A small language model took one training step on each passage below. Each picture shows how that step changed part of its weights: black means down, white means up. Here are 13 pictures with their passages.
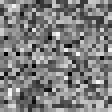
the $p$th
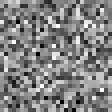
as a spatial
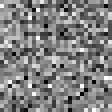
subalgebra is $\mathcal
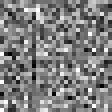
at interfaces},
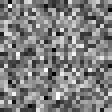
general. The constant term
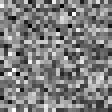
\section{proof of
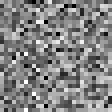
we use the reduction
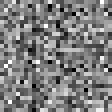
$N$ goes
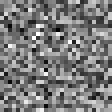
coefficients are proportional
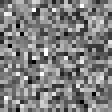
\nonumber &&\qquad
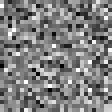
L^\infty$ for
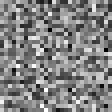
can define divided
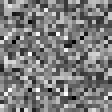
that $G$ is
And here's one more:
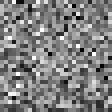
up to modifying
